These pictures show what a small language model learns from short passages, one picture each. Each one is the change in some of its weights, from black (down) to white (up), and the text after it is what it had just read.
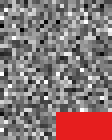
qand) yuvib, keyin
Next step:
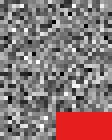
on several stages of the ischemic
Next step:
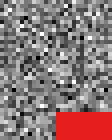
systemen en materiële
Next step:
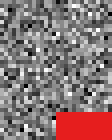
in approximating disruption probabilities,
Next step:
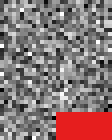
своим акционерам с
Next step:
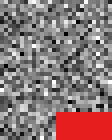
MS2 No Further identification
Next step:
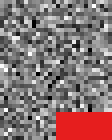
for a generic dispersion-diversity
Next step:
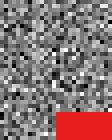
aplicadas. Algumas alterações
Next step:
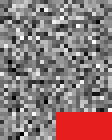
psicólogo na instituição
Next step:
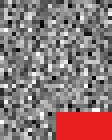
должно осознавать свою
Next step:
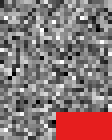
The modern wasteland is completely
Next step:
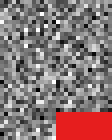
have this experience (Mas Giralt
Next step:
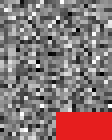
diringkas dan diseleksi
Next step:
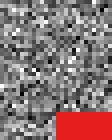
for electricity distribution within
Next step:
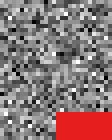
repousser leurs limites et à
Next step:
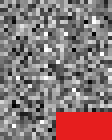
the meaning and content can be further
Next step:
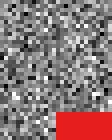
is obtained from candelilla plant
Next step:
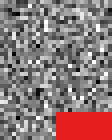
Шу нуқтаи назардан
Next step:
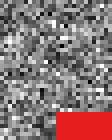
writing of manuscript;
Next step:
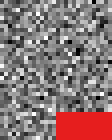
working at high input power. B.
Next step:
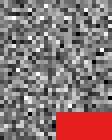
кўпроқ мойил.
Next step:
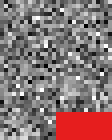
Santos, F; Dompieri,
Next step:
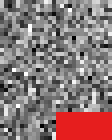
safety factor located in the optimal
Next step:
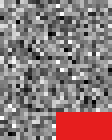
fusion boundary) for further
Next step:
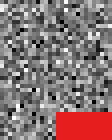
Data: Only the secondary data has
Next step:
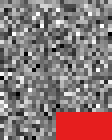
esse número quase
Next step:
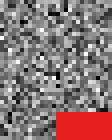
Omzet terkecil sebesar
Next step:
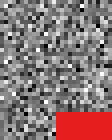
or with service providers (to transmit and
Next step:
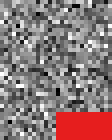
samarali qiladi. Xulosa:
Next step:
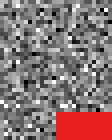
gestáltica.** São
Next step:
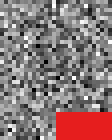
average 0.18 s (standard
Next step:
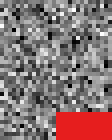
structure model [9]. This model proposes that
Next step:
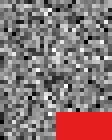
Excelsior Art, 2016,
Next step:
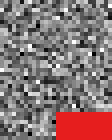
the fiber/matrix
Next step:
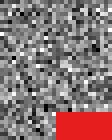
result gives the program immersive
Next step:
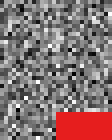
boqilayotgan nasldor
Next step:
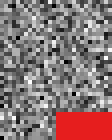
two cores are arbitrated with the
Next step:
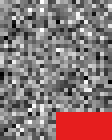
Statement of informed consent Informed
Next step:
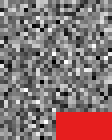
paese di arrivo in
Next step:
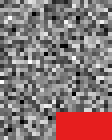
from multiple venipuncture sites are
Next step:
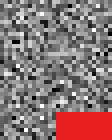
similar al del promedio regional).
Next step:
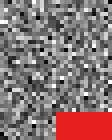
als Code‘ und setzt
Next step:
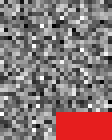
мир народных традиций и
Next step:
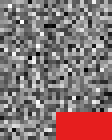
de iniciação científica.
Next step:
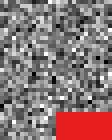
and Physiology Massage Training
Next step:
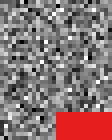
protection, CSB and CS and the
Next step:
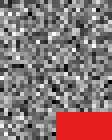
hámde ámeliy
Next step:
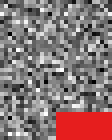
fanining mazmuni milliy
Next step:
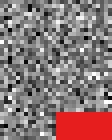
omillaridan biri kichik
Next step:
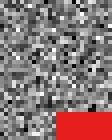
gem para o alívio da dor
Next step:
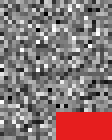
munosabat bilan talabalarning
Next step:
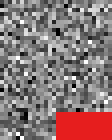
a estabilidade produtiva torna o
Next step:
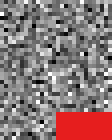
initial design, architecture,
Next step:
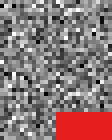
Left: Accuracy of
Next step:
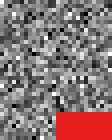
experience, opportunities and
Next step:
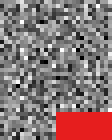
con recursos de los Estados
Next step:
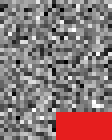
apoyo Capacidad de adaptación
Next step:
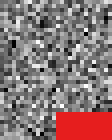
the proposed document ranking
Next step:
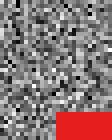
va yuqori o‘sish
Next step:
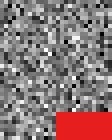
the most challenging step in the
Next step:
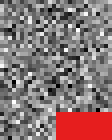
working days from Monday to
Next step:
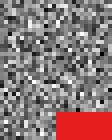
Volume 3. 4. Height
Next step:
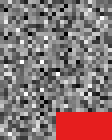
M. Kogălniceanu
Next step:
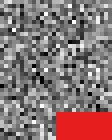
drug in blood plasma. In the
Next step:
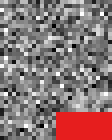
'Атлант' та ін.
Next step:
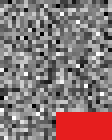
el comportamiento del usuario y
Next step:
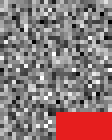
the world, philosophy,
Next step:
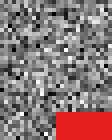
economical and easy to perform in
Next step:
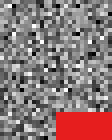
и каскадной схемами
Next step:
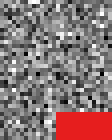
detectable for larger Young's
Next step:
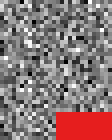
Ключевые слова:
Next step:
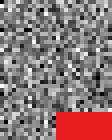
устное народное
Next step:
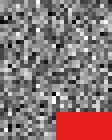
Quality Assessment (Public
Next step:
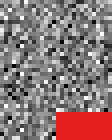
Calidad de Aguas de las
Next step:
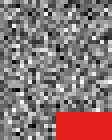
experiences. This review, therefore,
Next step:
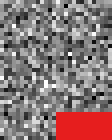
Ikkalasi ham semantik
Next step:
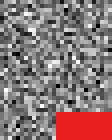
кардын ашыкча
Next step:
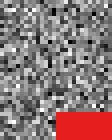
industries. This contributes to the
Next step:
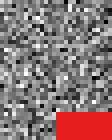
Caracterização da área
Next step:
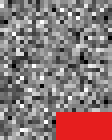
zamonda sodir bo'ladi.
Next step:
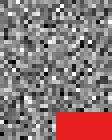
количество очагов
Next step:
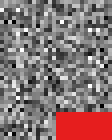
Definida, deu entrada no
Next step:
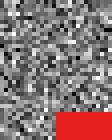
karsinomasi transformatsiya
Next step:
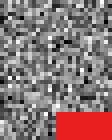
0.768. Functional
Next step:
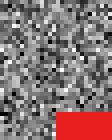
the independence of Bangladesh
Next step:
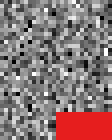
Pre-Career Education.
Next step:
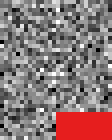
professoras com base na análise
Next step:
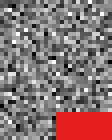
pantotmima faqat xalq
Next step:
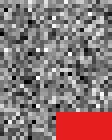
temperature controller, provide a stable
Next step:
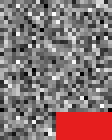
et al., 2024; Fayez et
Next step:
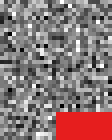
set of actionable conditions that shape
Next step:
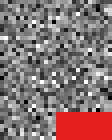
"ZAVOLOKA" AS
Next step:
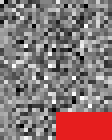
the treatment of acute asthma and
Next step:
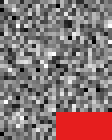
Forming Psychologists'
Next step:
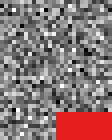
common devices in the plastic,
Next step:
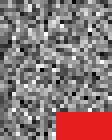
the officers are in several
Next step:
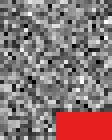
system parameters, leading to VR
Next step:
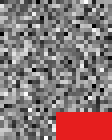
mamlakat iqtisodiyotini
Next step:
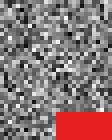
ja kvaliteet hariduses:
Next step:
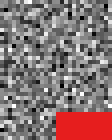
Malaguti. *Introdução
